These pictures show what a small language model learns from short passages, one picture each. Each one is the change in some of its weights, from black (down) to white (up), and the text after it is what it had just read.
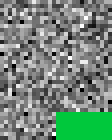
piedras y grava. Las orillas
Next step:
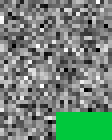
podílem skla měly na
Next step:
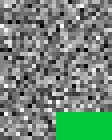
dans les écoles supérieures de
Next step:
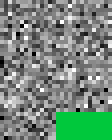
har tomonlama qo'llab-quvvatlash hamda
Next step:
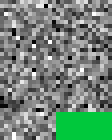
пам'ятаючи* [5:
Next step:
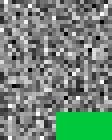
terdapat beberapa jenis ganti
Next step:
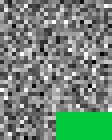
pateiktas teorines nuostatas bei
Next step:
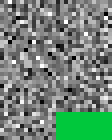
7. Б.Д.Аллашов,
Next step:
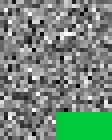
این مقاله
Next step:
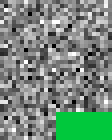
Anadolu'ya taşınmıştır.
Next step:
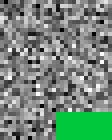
Así pues, que la defensa de
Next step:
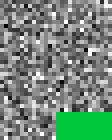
olmasligidan emas, Pip singari
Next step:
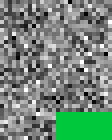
unui față de ceilalți.
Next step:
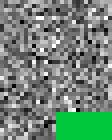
is an activity aimed at developing
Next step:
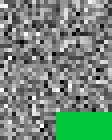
va malaka sari yetaklaydi. Xulosa
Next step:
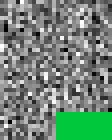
and the sales volumes of the most
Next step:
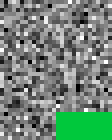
ativação de oncogenes e a
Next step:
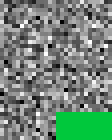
Iorque, *Italy - The New
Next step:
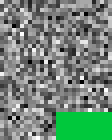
e demais instituições na construção de
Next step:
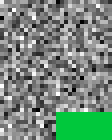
ma'lumot, ikki yoki uch martadan
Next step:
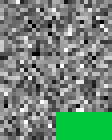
cambian de conducta y adoptan
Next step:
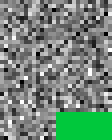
lozim, chunki har ikkala tomonning asosiy
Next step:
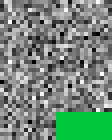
tiene en sí misma la capacidad de
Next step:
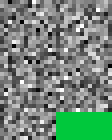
gerar economia de custos para as
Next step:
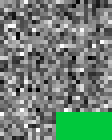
республикалари таркибида бўлган
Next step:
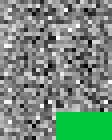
BASE MECHANISMS.
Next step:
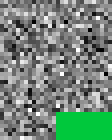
oleh pengelolaan sumber daya
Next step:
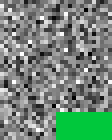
würde bei ~5000t/a
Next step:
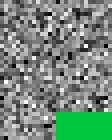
3, 4) свидетельствует о
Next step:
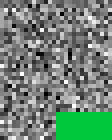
blood pressure lowering in
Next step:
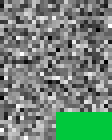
distingue-se pela presença de
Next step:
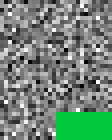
Olar «eye/kózler»,
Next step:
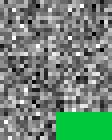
quantification of antimicrobial
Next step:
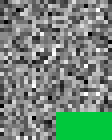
impresse su ambo le facce prima
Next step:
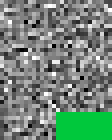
e no mundo. Nas décadas de 2000
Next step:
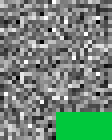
combatir o controlar parásitos
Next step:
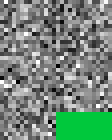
(находясь в трудных
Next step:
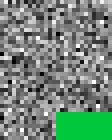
de durar un período reducido, ya que en
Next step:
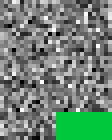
sorun olan yabancı otların
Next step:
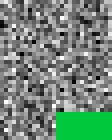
daha etkili çözümler
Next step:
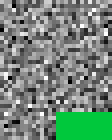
un plano de mayor significación teórica si se
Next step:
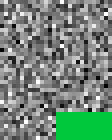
xususiy tadbirkorlikni rivojlantirishda sezilarli
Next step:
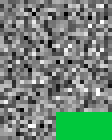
орындалды. Зерттеу
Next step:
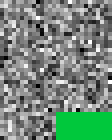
aytıp ótilgenindey
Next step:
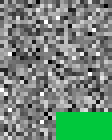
soni va murakkab syujetlari
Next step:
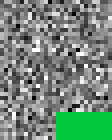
symétrie de la série statistique
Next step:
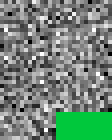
bo'lgan tanqisligini bartaraf
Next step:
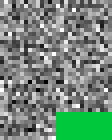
program yang dibentuk memiliki tujuan sebagai
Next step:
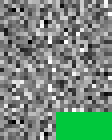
te stellen en voorwaarden te stellen
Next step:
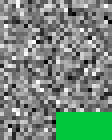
mos so'z va iboralarni o'rinli
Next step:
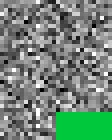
рівнів. Середній
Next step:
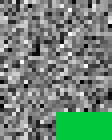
información y la comunicación en el proceso pedagógico de
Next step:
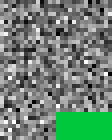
students. Working with poetic texts
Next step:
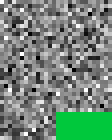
estudar a África?”,
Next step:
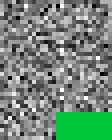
Constitution, including the concept
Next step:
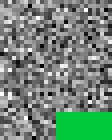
o'rgatish lozimdir. Ko'rish
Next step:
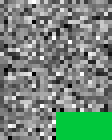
английском языке (на
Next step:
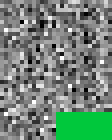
oraz możliwych kolizjach na
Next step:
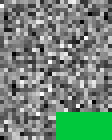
impossibilidade da certeza sobre os
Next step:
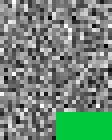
and Technical Expertise and
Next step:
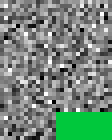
ega. "Og'zi kuygan
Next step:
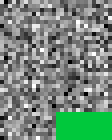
identificáveis. Essa noção implica que a
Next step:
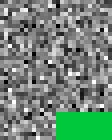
компетентность, структура управленческой
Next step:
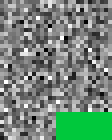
comportements, par exemple le fait de
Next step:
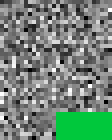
dan mengurangi ketidakpastian dalam
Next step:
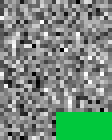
местном уровне возникшие
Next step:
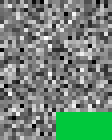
“escolha”, e é fortemente
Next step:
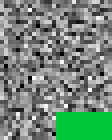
muddat o'tib farzandining
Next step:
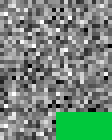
годы XVIII века отношения
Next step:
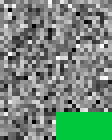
qaratilsa, aksariyat rivojlangan va
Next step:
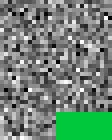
iqbal History of Khorezm.
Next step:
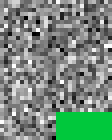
TMI professori Samadov
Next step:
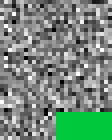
loyihalarga sarmoya kiritish imkoniyatlarini
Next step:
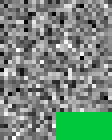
мають обмежену наукову
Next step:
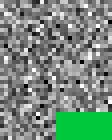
melakukan inovasi baik dalam produk,
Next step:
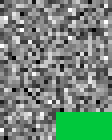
працює. Реалізація
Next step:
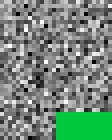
llegarán, como os dije, y el
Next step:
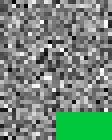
gene expression." Nature, 2019.
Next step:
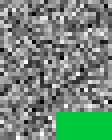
uji nonparametrik. 3.
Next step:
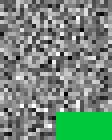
світової науки, з чого
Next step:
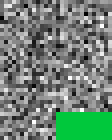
fiscal aumentando los ingresos en
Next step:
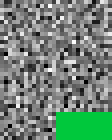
في الجزائر، هدف
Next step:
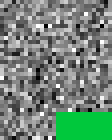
importancia de la inclusión y el impacto transformador
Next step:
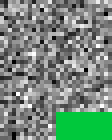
da “aplicação prática”; e mesmo do
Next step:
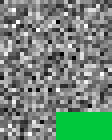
та просування передлеглої
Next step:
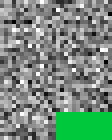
aylanma va kompleks mashg'ulotlar
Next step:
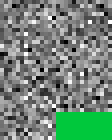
иштирок этди. Асосий
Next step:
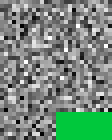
(PhD) по пед. наук. -
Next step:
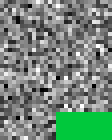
em pedra, que confere grande
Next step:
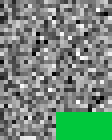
Silveira, R. C. de C.
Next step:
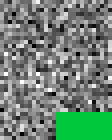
um segundo momento, aborda-se os
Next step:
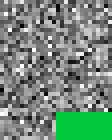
como excursionistas) que vayan a
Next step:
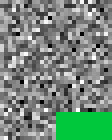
globallashuv sharoitida har qanday davlat va jamiyatning
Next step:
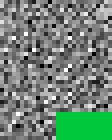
йўл қўйилмади.
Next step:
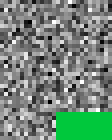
de favorecerem a constituição de comunidades de
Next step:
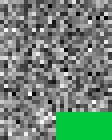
PISA xalqaro baholash mezonlari haqida
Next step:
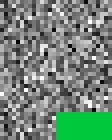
ijtimoiy va biologik mavjudot sifatida mavjudligini
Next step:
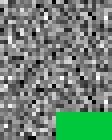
and quality of life in society.
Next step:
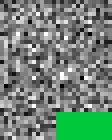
креативных кластеров от
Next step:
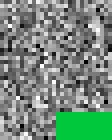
pela supracitada Kumsong
